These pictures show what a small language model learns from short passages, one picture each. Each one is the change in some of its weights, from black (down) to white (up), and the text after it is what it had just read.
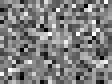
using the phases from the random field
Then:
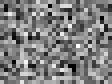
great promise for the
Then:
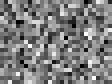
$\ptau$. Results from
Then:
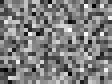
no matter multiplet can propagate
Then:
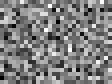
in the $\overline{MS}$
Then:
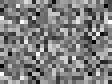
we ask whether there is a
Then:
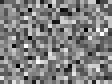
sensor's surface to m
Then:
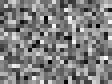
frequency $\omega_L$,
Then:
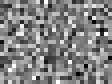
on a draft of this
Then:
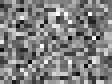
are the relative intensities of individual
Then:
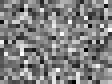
following data governance
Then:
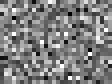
third challenge for cellular networks
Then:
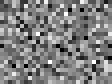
on the relevant sublattice.
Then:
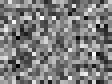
The red points correspond to the parameter
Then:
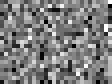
regularization control variance rather than
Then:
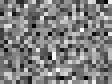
hold between the vertically
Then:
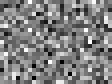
but was not observed, as it
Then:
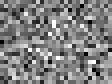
evaluation on corner cases.
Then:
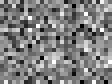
obtained by solving the following
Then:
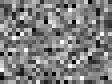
can also be seen in the
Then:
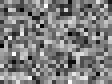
and CALDB
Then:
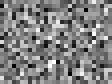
existing knowledge of the
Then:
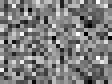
of the surface gravity for the sample
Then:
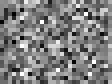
comprehensive analysis of the
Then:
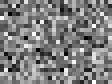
$pp$-fusion into a
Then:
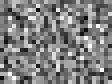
the constant $a_1$
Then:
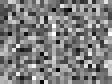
both inputs are non-zero
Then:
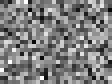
and dereverberation.
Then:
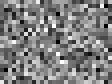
all flares occurring on
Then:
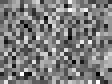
correct translations compared to
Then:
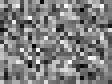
function of volume and temperature (see
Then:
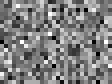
sources -- such as axial motion
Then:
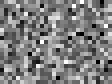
each planet. The input set
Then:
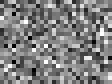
participants and dozens
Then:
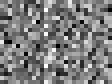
plane for the 2DHS
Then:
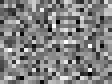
designers such as national
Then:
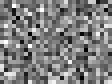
K for 40\% of
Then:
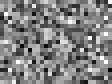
morphological standpoint, it
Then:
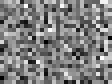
as an average over the probability distribution
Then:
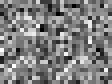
We can explain this behavior in terms
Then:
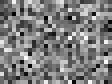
negative} energy gap; this
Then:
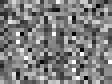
current cross section. We assume a
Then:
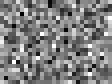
area of the park in
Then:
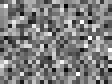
triangles, circles,
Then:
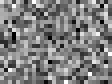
depending on the way baryonic
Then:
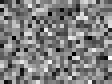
normal, inverse or mixed
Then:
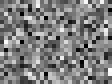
stable for each shift; however,
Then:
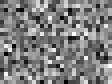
and water-based farms |
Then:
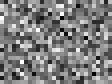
able to handle touching
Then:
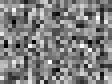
means that \swift\
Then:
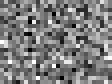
to tidal dissipation
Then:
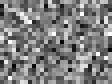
that unitarily evolving quantum
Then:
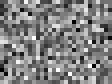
turbulence, where it
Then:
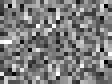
operator in both arguments
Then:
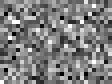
the experiments and has not been directly
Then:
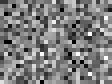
at room temperature are found under
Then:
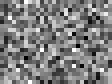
the difference of populations between
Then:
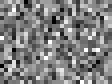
peak. A thin ($\sim
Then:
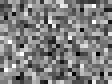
involved in the different equations.}
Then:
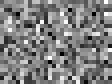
the M-phase), as
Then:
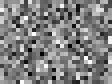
benchmarking analysis using
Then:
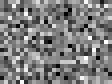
of the transport path with a
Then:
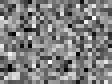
t}. \end{aligned}
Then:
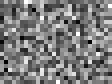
edges that are relevant to the
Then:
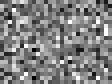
Bajaj, Daniel
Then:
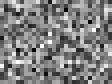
the simplest, the dust)
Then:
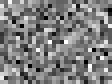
vanishing of this cross term
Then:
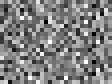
to follow which we refer to
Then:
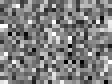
extensively used to obtain the
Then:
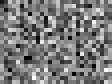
exact temperature $T$ associated with
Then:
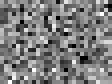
transmission $T$ between the
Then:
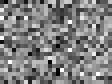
Alice] (Bob)
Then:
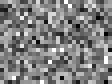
to 3 seconds, depending
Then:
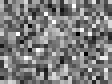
$R$ function takes the value
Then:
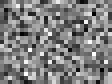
large volume limit. The propagator
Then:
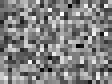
the usual signature of
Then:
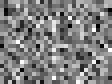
$f(R)$ gravity.
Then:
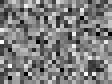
most SPI datasets.
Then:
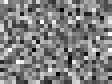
AGN survey, there are other
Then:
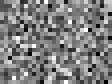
on the form factors, however,
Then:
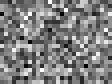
%Control: production of
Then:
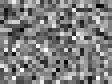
subjects in France,
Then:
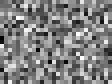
is mainly due to the fact
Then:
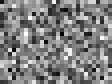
time-averages that the
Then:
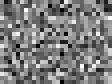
Do axion-like particles
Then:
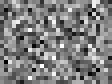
reference volume and the rest are set
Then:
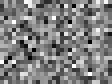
paper, that the upper bound of
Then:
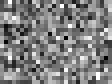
1$). Points below this
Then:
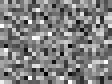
each other with respect to the inner
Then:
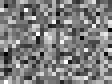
O. and Joo,
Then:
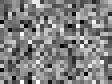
be calculated by using the lattice QCD
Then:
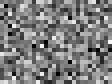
deployment is that it
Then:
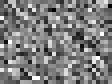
production in this region and the
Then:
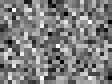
{\it env} protein
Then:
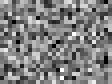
the fragmentation of
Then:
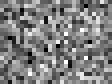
small $\omega$, so that the
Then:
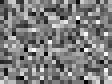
rest mass and become null.
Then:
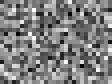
noise per arcminute
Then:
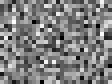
for the Sun, which are
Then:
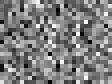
be generalized to take into account
